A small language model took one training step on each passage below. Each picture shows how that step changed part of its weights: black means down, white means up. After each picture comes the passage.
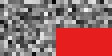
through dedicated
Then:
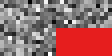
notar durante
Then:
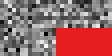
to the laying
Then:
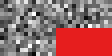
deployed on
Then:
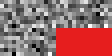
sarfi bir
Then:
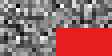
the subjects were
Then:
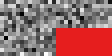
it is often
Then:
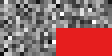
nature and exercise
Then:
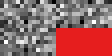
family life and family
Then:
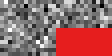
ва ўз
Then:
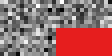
cells, these
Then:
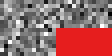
boradi. Bu
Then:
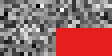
problemas a los
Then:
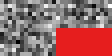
is concluded that
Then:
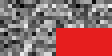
para que as
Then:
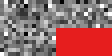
кичик ва
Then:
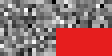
and placed in
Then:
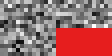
Out of the
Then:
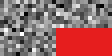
citizen science
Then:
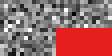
What kinds
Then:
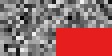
review after the
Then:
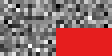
the mechanical
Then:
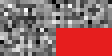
and pulmonary
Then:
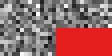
em proporção,
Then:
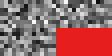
shown to act as
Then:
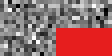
В рамках
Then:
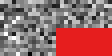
organizational members'
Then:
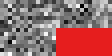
to commercialization].
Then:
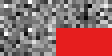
participation is
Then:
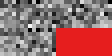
against oxidative
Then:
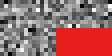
–y según
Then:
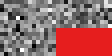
evaluated for
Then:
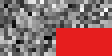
lire, en
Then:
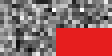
con limitazioni
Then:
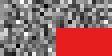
por su salud
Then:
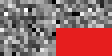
and z with
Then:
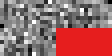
and class qubit
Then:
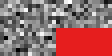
of women.
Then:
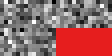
water resources system,
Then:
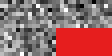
dari bahasa
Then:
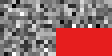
distinguir los
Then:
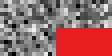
bergan har bir
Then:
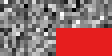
и её
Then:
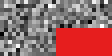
plant during the project
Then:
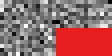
with five patients
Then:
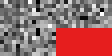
deviation in
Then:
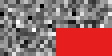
concluir que
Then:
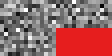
of the Republic
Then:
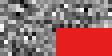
repose and in
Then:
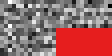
to predict.
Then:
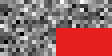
EE University of
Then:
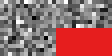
For farmers,
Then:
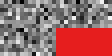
individuals have been
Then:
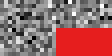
functionality has improved
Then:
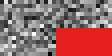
turli xil
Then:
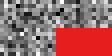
economic category required
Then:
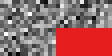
home to three
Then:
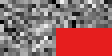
with this research,
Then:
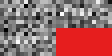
Table 2 and Table
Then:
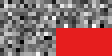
knowledge, discussing
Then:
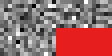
demonstrates that treatment
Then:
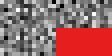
were varied were
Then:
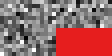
of occurrence of
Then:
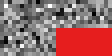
shaxsiyati va
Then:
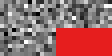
dessa classe
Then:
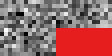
favor of EU
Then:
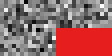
un formato
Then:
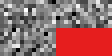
and other teachers of
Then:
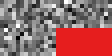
su rol. Por
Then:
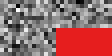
the study after being
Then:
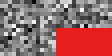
a constraint
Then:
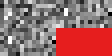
kann sich auf
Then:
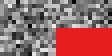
no mundo
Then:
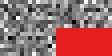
reception centers
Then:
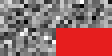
single bad section
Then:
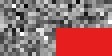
his study which has
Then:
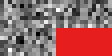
ish haqiga
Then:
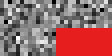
resources are the
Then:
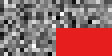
physical and mechanical
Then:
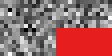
y sobre decisiones
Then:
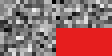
one of the major
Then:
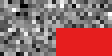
considered a national
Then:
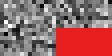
or visuals as
